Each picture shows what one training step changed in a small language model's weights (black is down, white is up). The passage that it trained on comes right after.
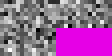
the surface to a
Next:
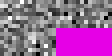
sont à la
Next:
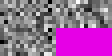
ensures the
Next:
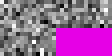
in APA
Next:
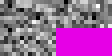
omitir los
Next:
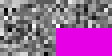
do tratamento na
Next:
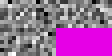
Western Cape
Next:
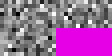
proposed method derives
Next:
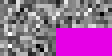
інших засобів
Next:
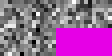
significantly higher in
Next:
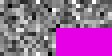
keltirish uchun,
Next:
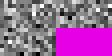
un análisis del
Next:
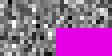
delle sue
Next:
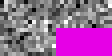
irritation of
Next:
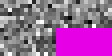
também se destaca
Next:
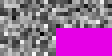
parts of its
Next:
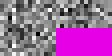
começa na
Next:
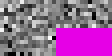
internacional, o
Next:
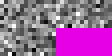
in which they were
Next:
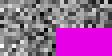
from that,
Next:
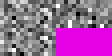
delle parti.
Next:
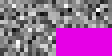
and all kinds
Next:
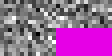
promover a
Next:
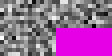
performed by the standard
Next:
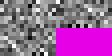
asosida o'quvchilar
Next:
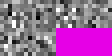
creux des
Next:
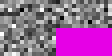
important data about the
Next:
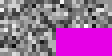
for intrusion and
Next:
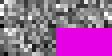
target region.
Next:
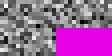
y energía
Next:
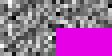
onset of damage
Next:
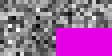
balón, en
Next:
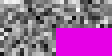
intimacy are
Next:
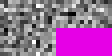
user Parameter Data
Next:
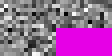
was installed
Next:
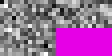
or evolution of drug
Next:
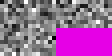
фактори сред
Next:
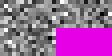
records of the
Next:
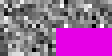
sur la production
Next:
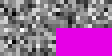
va zamonaviy
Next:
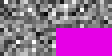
12 hours and
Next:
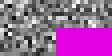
individuelle und
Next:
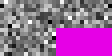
monitors such
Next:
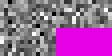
*logica dei
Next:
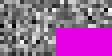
hayoti va
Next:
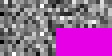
subsidized farm
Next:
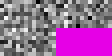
Pullen et
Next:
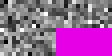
nota por
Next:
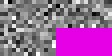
examines the role
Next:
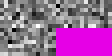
program was written for
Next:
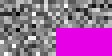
wie Clemens
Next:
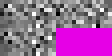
Holmbeck et
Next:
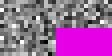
by only allowing
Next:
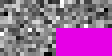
the age group
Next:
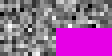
search for naturally
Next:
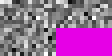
coups de
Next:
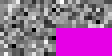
1$) is defined
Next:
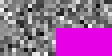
a language class.
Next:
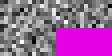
literature on the example
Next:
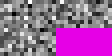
storage and
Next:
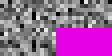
design with correlation analysis
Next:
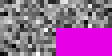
the reference drug
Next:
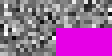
improved versions,
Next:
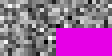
variables that can affect
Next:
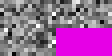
an individual is:
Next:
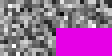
that such variation
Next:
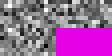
several classes of
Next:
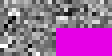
continuación se
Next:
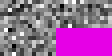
diferencias de género
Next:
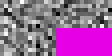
entre la condición
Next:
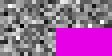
the system that the
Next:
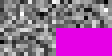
expert researchers
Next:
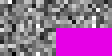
the illegal
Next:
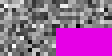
are repeated in
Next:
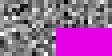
na área
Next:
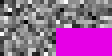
parte de los
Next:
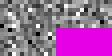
It refers to
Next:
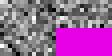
ou simplesmente
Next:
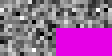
presented to the
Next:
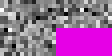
care were reviewed
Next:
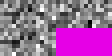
impact categories for the
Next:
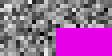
results from the
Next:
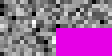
In yearning after
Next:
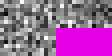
Il y a
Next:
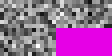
and was done using
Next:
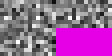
be associated with
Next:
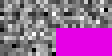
stepwise regression was
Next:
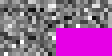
virtue that
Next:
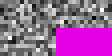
scan and score
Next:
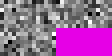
using the threshold
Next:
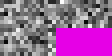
the generation of other
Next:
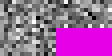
- Colectivul
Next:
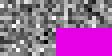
meetings accessible
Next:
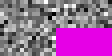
that famous women
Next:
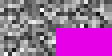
code that support the
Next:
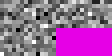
Functional 9
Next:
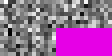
mg ni tashkil
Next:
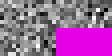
and upstream as
